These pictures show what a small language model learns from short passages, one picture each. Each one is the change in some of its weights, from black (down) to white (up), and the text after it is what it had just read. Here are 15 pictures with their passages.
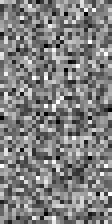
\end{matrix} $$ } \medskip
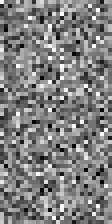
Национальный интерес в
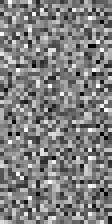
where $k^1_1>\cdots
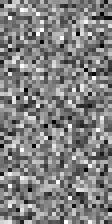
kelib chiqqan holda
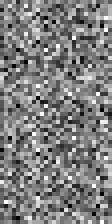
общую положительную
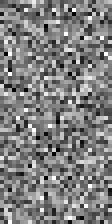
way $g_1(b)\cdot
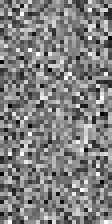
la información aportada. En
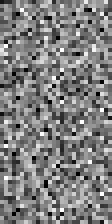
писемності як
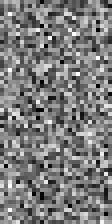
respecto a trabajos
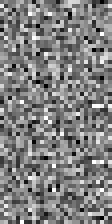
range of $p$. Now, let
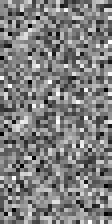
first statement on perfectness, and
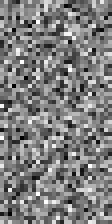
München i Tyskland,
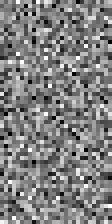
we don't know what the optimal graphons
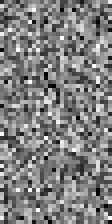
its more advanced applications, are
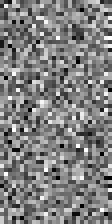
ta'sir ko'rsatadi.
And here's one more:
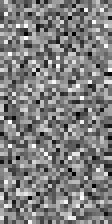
$\seqgr[f]$ (not
